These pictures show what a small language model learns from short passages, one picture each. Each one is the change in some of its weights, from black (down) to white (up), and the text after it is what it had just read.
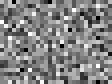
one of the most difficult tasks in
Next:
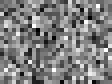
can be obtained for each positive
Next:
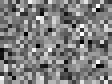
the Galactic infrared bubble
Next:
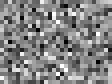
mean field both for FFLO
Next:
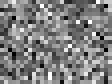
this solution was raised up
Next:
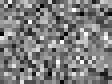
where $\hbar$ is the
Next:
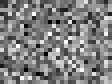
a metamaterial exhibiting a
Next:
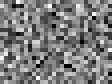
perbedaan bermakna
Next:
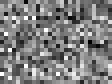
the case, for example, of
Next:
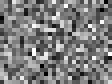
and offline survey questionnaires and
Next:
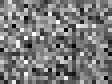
scheme for the local dynamics of
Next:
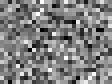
Les critères
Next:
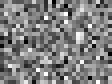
of the phase--averaged
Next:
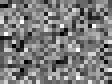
obtained from the measurement of the highest
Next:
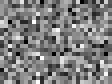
but the situation is unclear
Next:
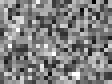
function is to take into account that
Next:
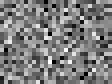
emerged, we have adapted
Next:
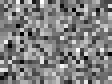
не менее важно
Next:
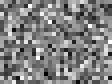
*The Future of
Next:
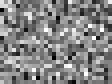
and grinding machines.
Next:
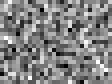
generator is updated by
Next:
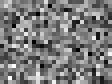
the electronic occupations and
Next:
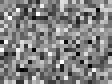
derived drugs is less than
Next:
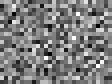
they follow unique traditions,
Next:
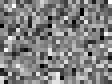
to develop a more solid theoretical framework
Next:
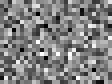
and data collection, affect data
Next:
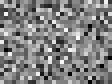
MRI scans of actual
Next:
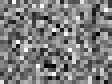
the soft X-ray band
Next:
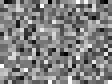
и глубине
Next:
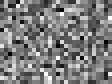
site $j$; these operators
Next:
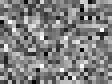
case scenario this may lead to
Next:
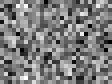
V. Gureev,
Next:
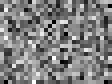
The final obtained foil (see
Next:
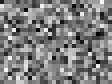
adhere to diet,
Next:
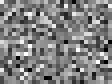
Du et al. reported a
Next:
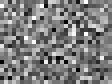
implant placement with
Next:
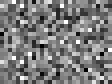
low level of preparation of students
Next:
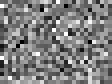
as thousands of positive user
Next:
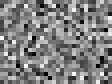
mechanisms are typically distinguished:
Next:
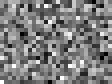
xafa qiladi,
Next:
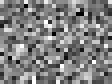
in society to create equitable and
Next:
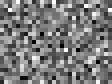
la actividad simpática y
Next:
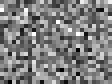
moment which in itself leads to
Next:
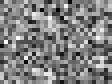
yield the probabilities of the possible
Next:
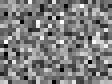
traversing Kerala,
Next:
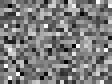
que todas as pessoas de
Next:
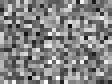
response. The measured time for the
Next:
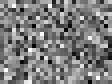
can provide a solid basis for policy
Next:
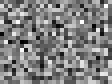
emerge; y 4)
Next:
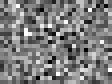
like angiography. These
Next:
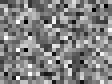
yengillik, ichki
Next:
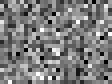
moisture content shall be calculated
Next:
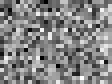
grafts, buccal
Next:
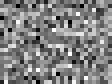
appendicitis signs and
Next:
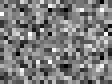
para permanecerem no
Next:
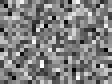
publiek zou er
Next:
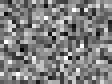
we assume that our sample size represents
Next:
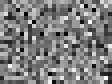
statistik ma’lumotlar
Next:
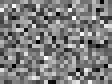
the fiducial region at particle
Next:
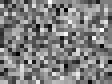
directly into tactile
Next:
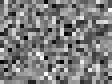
mode $V$. In view of
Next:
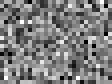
De esta manera, el
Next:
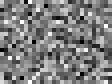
a cylindrical
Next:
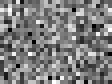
and Web of Science) using
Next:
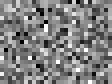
acuh, melainkan
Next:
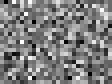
entitled to special damages
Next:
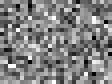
soutenir davantage
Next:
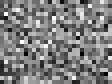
knowledge of the object in question:
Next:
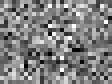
refolement histamine
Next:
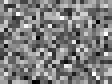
27 pg. MI values
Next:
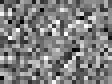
la literatura existente,
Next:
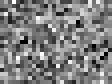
in einem fragilen
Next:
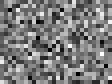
mdLDL, aké
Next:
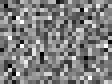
shallower gravitational potential found as
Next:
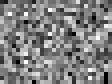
*E. coli*
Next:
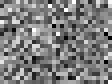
la base de datos de la
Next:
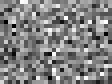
Teachers Through Using
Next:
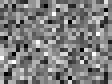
If the distance modulus of
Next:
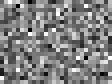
InSight Crime
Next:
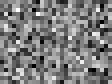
stakeholders whose consideration has the potential
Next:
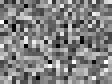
of the wavelet function.
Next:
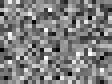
is no longer closed, and an
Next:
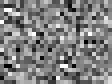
ABZB and YM
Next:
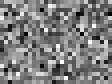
from the population of much longer
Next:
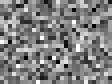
$\chi$" arises from
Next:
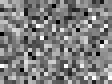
thorough sterilization
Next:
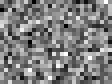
физики занимаются
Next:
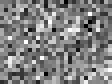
on crop rows and
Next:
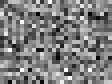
the behaviour of participants in
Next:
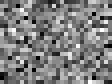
Clinical Profile and Management
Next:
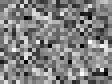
illustrate the application of the
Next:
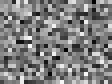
imply that a specific mechanism is
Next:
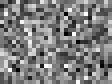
integer $k$, is defined
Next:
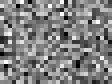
The tight-binding model
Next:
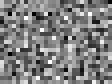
phase. In the allocation
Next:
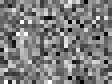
- Mathew, J.
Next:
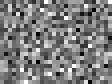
centners/ha yield.
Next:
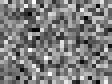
necessário o preparo manual
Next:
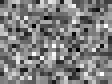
banheiro ampliado
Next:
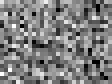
the coordinates because the operator transforms
